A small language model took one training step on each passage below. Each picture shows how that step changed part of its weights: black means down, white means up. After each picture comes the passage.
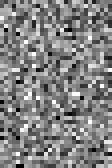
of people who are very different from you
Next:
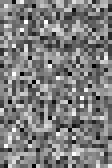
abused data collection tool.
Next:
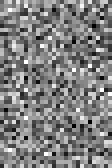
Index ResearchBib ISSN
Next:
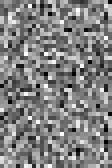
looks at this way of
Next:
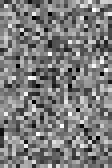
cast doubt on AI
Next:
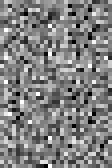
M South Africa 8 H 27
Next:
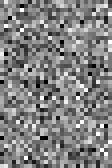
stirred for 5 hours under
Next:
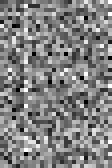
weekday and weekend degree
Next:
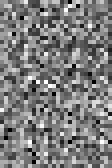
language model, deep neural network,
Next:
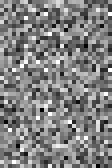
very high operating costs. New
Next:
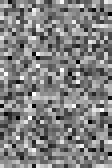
and then starts oscillating due to
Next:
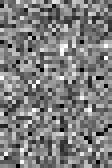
In the $\Lambda$CDM
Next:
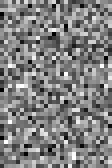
серед лікарів
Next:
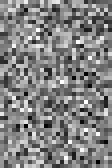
nanoclay. The only
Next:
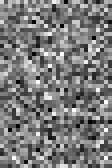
values derived from the stellar wind model
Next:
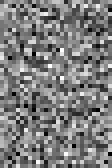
teeth (single row) and
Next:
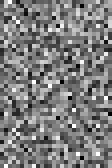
même catégorie de
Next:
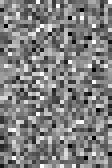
pre reťazec B.
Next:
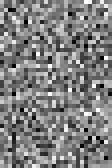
of vitamin D supplied in
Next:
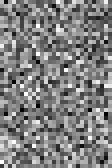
of zero energy excitations, and a
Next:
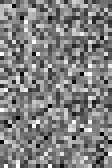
and power regulations and control
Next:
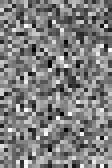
we may desire multiple. To solve
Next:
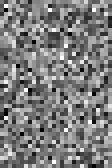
reciprocally in position of
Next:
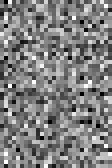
bo'lgan qiziqishning
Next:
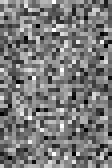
WIMPs interact with quarks via
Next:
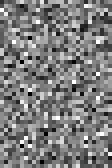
presenta la prueba es
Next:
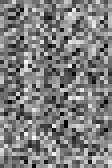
function matrix \begin{equation}
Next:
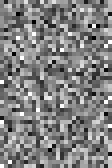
within certain radio range $R$ can
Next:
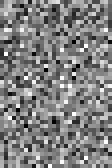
informative pe care le-au
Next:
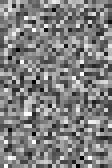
shaping and a neural receiver through
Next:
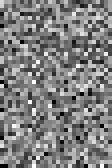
при пошаговом
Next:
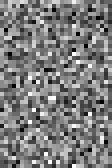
scarcity, since children are considered
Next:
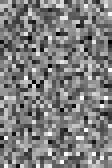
whether all intended goals of the
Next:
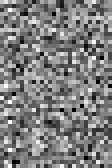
жинсли F₁
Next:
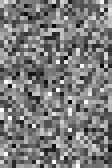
лишен способности к
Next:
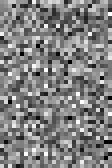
important questions: (i) What is
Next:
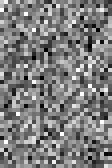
real part of permittivity was obtained
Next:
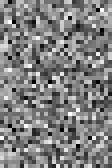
erythropoietin, in
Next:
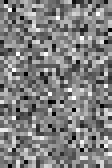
perish) Digitisation
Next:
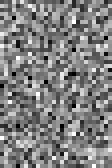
the standard postulates of quantum
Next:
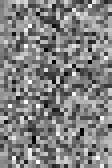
evaluation methods} The following subjective
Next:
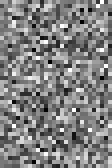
cluster state. The emanating
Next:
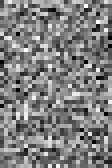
Trans. Information Forensics and
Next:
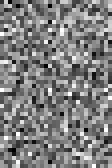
such as sulfate attack,
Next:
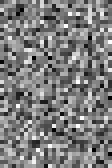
recursion \begin{equation}
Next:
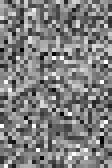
is being linked to evolution along the
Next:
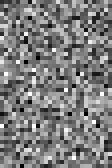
Other attempts were made to
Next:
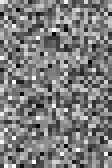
заметок разных
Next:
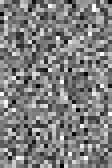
ahamiyat kasb
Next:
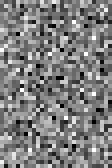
analyzing the green transition's implementation
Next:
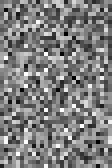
simple process involving only one species and
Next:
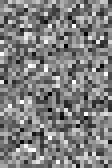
The neighbor list is constructed by considering
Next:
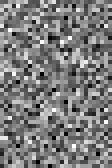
mechanism of alcoholic fermentation
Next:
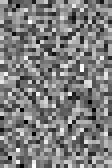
contrast, the domain wall thickness in
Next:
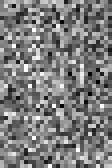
corrections: DS.
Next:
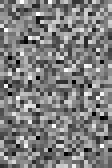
JUNIOR, Roberto
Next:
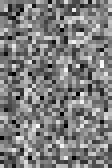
\! 1$). Our procedure is based
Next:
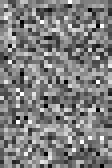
chicken and they have used.
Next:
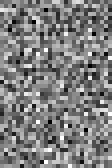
members, and will be kept
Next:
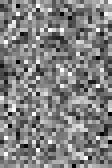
encarregado das obras
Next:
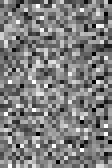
o'z kasbining
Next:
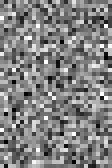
of time. This again will lead to
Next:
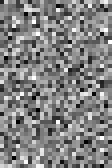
atigi juda
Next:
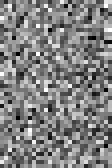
of fundamental importance and of practical interest,
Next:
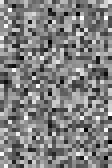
the neutral shells was studied by
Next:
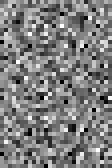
attention towards middle class interests
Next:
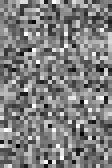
angle varies slightly as the laser is
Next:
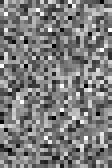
donde el docente es el
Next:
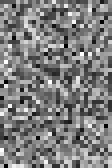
assumption that lies behind the highly
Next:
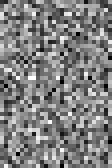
to the kink energy ${\cal
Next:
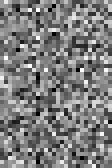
в течение трех
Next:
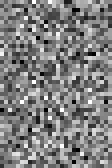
fourteen different sites were
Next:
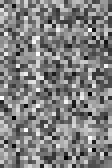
results of the economic analysis also show that
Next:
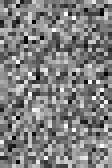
WLAN transceiver simulation based
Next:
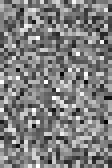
would be large enough to exceed the
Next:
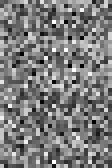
empirical work in this subject area is
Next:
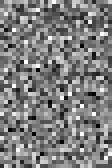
174 Å emission and for
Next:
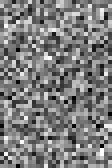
denotatsiyaga ishora
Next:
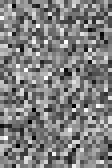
of the language and special knowledge structures.
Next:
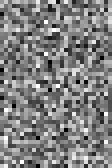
только сахарной
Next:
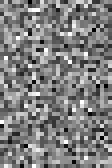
al.* (2013). This implies that
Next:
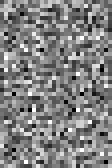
penting saja.
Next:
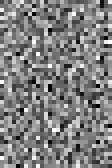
ease of access in terms of medium
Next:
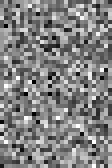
filter) shoreline positions with
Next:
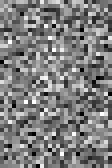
holes in graphene at high temperatures We
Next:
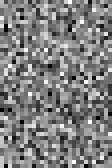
what bearing does the analysis of
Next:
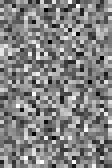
formed, the latter two systems should have
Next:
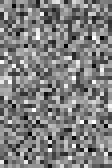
tunnelining rasmiy
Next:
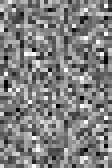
yo'nalishlaridan biri
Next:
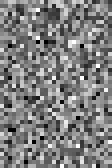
700 nW), since for larger
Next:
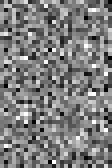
well as electrical effects due to the
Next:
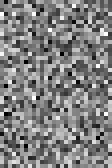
to analysis the data. The level of
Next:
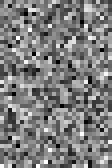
HA repeat unit and
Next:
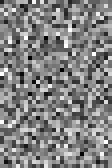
como “alternativa para
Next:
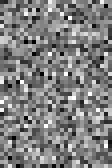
Palestinian doctor from
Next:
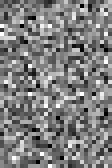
berpikir kritis dan
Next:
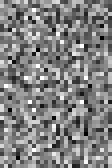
are taking place; and a
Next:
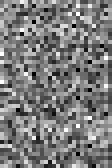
other physical observables such as
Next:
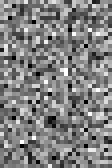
correction for cylindrical
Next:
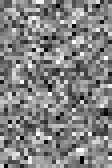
orders. Exp. No.
